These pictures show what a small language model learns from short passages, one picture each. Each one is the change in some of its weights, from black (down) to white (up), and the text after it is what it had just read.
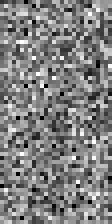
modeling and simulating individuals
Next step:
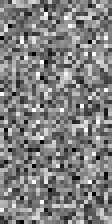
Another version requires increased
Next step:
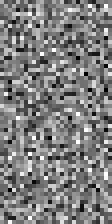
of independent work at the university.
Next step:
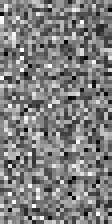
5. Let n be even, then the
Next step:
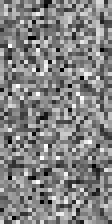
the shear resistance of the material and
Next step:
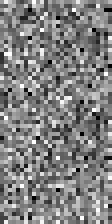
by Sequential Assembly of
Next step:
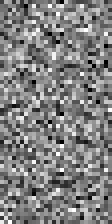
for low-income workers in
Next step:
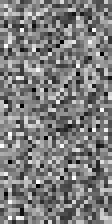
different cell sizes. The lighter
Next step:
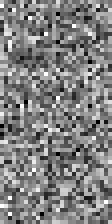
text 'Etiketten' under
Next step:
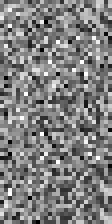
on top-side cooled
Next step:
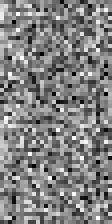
with hematocrit 30% over
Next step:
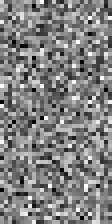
and considering the structures containing oval
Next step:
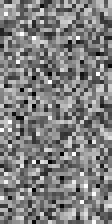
the soil. Soils with lower
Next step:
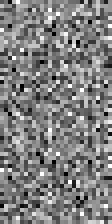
sources (photovoltaic and
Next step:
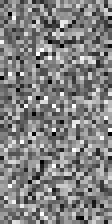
Hub were part of this broader
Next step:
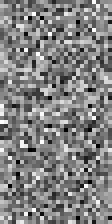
quantum optics applications, where
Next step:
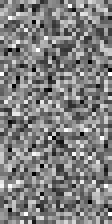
who largely depend on agriculture and
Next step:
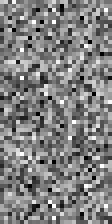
Khan , E.P.
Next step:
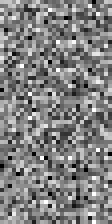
community as some CSE researchers
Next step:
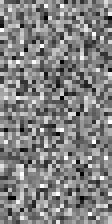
revealed by allele specific
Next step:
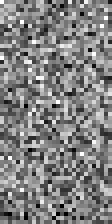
sense, the platform can be used in the
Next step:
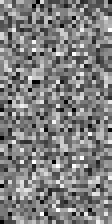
in CS5 and CS7),
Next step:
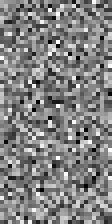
by empowering residents to
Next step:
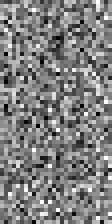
1 0 Total 5 8 There was no
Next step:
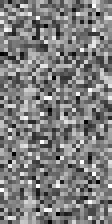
project activities, case studies, game
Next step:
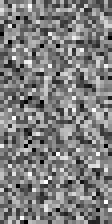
be a two coordinated ionic
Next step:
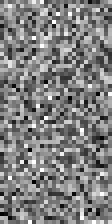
general population. A cross-sectional
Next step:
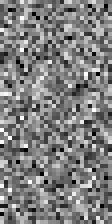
as expressed in workshops she
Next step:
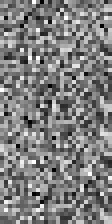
the model's strength in capturing
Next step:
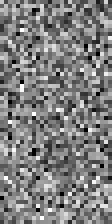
Applied Psychology.
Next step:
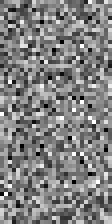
office BP from baseline to
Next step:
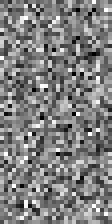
at the subgrade level is much higher
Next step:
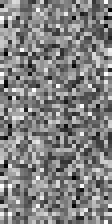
no other option left other than
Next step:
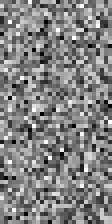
the previously presented framework we provide an
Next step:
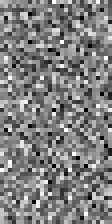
due to perceived discomfort and
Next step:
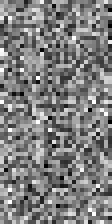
exists on need to overcome this
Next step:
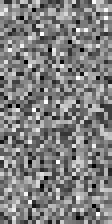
shock. Introduction This paper
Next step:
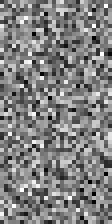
and more distributed lexical
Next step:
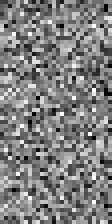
be updated with the updating of
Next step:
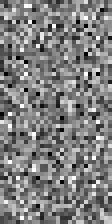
Prospective Study.Mamta
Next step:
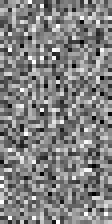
The researcher employed the use of
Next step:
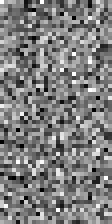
GGBS up to 9%, and
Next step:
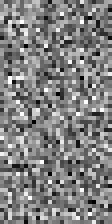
a relay module controlling
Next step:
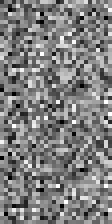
is to propose different measures to reduce
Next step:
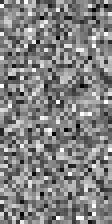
is acceptable and legitimate to
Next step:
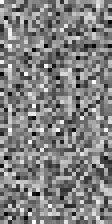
instruction method can be successfully used
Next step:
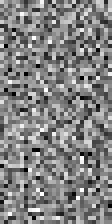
obtained by the best performing model,
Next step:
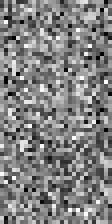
3. Indicators of fluidity
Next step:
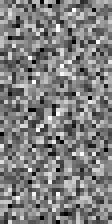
to identify and highlight digital practices
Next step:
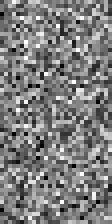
of English dictionaries and their
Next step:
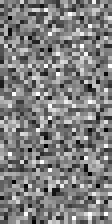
F120-T) was higher than with
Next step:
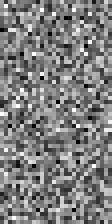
in media** Hi! This survey
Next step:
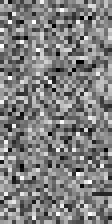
include self-efficacy in
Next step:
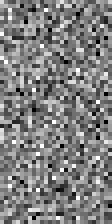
by the segments of an author's
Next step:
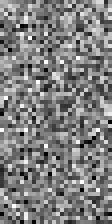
a bundle of commercial tools
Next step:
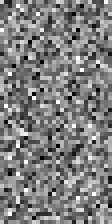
using the spectral signature of each
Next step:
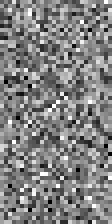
had found higher incidence of parasites
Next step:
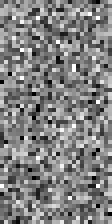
COVID-19, GMOs
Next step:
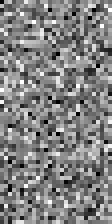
used by private corporations for
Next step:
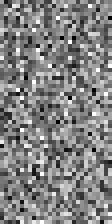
suspension to be used in the
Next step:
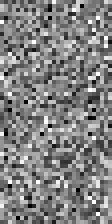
system of differential equations, given
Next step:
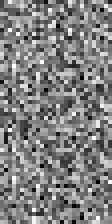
UK and noted that the country is
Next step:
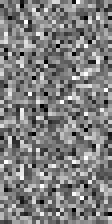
nECal electron-endcap
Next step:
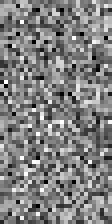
Gelisim University, School
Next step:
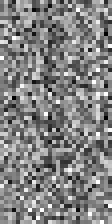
anatomical structures that have direct
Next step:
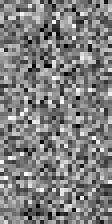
mechanism in banking may not be
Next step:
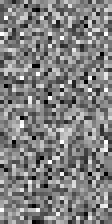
Learning, Deep Learning,
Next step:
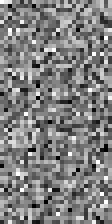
and Review, 6(6),
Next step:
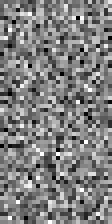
of microplastics from water by
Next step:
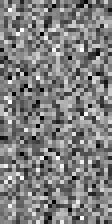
mean value of each boxplot. Figure
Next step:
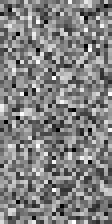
changing mindset and practices of the
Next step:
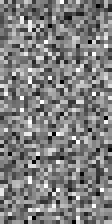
and verified by the author.
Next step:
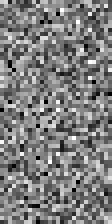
sample, and CoNS are
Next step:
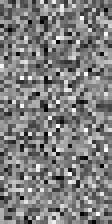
KO TBI-WT
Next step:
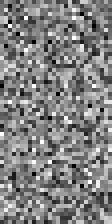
selves and self-relations of
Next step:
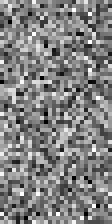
husband will be reunited with
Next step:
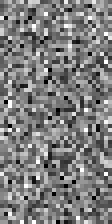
paper will now go into more details
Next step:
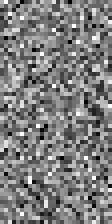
a matrix* $$A =
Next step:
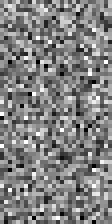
most difficult skills in the history
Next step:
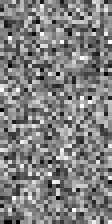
is to elevate the contralateral
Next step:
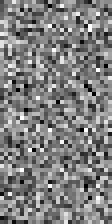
transmitting long data packets.
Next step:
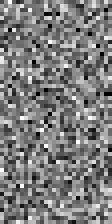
and for prognostic assessment.
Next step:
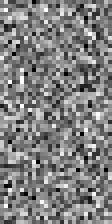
breakthrough data for two water
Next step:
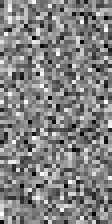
its extremely challenging conditions for
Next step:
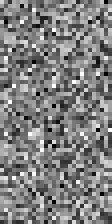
intensity of 0.017
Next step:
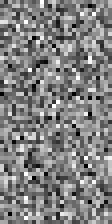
AIR Brief Reports
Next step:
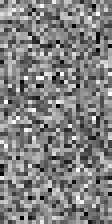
by (1) Not cheating on
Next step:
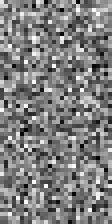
and illustrate our argument
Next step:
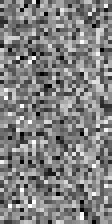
the thermoelasticity of
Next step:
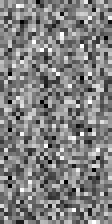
Kinetic and mechanistic study S.
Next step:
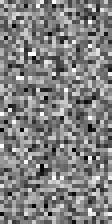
compounds and the intermediates)
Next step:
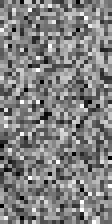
the (a) Baseline and
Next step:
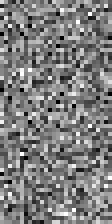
and /o/ can be only in
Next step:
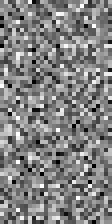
in the absorbance per minute
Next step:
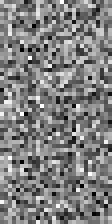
efficiency across all sectors, including finance
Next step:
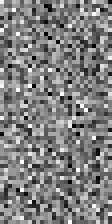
in *Intern Med J.* 2014
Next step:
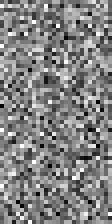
dimensions present specific differences in
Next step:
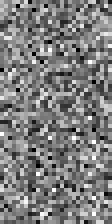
Nigeria, individuals, organizations
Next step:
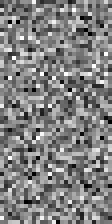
and thus they produced a smaller number
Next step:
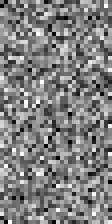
benefits, such as enabling real
